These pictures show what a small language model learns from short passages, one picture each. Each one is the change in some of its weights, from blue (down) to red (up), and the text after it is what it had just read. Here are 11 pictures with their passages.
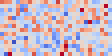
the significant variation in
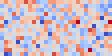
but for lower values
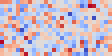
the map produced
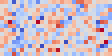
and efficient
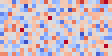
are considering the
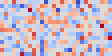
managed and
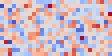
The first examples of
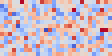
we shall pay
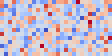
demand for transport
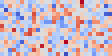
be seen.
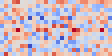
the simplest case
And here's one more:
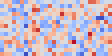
derecho a la
